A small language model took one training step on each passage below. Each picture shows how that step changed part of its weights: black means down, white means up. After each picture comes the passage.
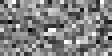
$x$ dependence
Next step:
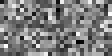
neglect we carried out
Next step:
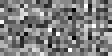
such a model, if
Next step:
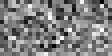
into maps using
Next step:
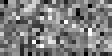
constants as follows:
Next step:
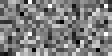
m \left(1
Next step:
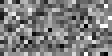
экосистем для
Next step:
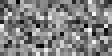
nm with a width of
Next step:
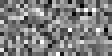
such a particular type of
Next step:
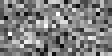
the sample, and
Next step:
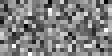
that go beyond the
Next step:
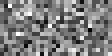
the problem domain (in
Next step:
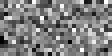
moment of time in this
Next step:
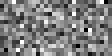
(RMS) error
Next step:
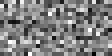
decreasing $B$
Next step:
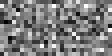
adopted inputs,
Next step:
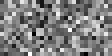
supported by early proxy
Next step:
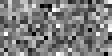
very similar carbon intensity
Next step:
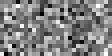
в Азии
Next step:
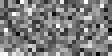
non signée » des
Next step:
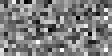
density of CO in the
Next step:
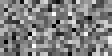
Political Sciences*,
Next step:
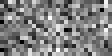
ranging from periodic to
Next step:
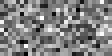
a consistência no
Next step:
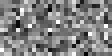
- Wise,
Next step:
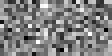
será utilizado o
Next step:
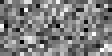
elles reposent
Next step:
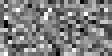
teropong. -
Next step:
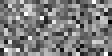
the calculated result. In
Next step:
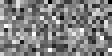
QSOs. The
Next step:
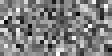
sére. Pre
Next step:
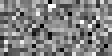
in Experiment 1}
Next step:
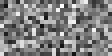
system is composed of
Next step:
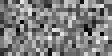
their header
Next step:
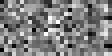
fluctuation theorem for the
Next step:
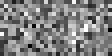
modi di dire:
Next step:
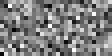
the following simple relation
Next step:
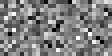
jarayonini faqat
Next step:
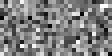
integrati nel
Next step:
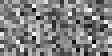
fanlar bilan,
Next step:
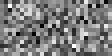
the EAS event.
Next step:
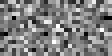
Agency). На
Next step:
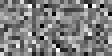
fewer particles.
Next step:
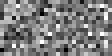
на груди с
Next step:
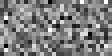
of Scientific Research through
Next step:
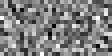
level. Such a
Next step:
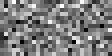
predictive density,
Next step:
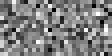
(left), and the
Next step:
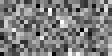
that. *New
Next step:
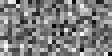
qayd etilgan.
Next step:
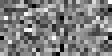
or formation of binary or
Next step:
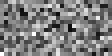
concerning an
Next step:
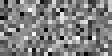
la Constitución
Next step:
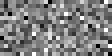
for these two types of
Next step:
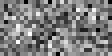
of the Kerr geometry
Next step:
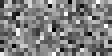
va fanga
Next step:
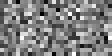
до нових
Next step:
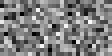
sinovlari haqida
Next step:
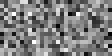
herniated discs
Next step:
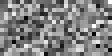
explained within the
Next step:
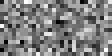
phantom file if
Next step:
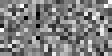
kök testleri
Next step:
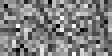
of this, caused
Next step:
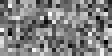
defined by the physical
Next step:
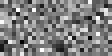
level, since it is
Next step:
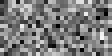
norms created by
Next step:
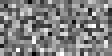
shuning uchun ular har
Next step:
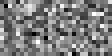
this distribution reduces simply to
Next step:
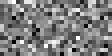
watched for
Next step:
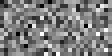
have not received much
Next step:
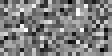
North Sea in
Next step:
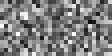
través de
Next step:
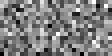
juzgarse cada
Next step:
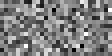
to victory.
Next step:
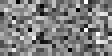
сол сол
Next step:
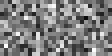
figuravano in
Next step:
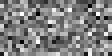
boshqarish bo'yicha
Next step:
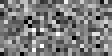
proportions, as shown
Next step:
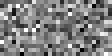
seus integrantes
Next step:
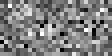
the films of transition
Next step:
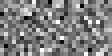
depend on the inherent
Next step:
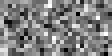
a post-selection
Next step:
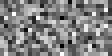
til orqali qanday
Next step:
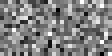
yer tutan bir
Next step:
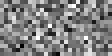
extensão da
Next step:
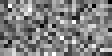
the zero frequency bin.
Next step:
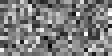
imkoniyatlari hamda
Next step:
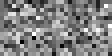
qarorlar qabul
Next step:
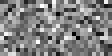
para idosos que
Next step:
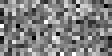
incorrect equilibrium, a
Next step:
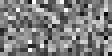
systems toward different
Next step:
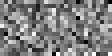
magnetic reconnection taking
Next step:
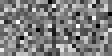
A. Mathematic
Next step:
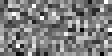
triangle inequality
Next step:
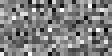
As such, error rates
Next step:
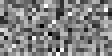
ne permet pas,
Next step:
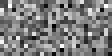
our sample have $\gamma
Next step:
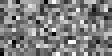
основі визначення
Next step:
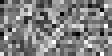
appears because the green
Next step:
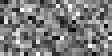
vazifalari mavjud.
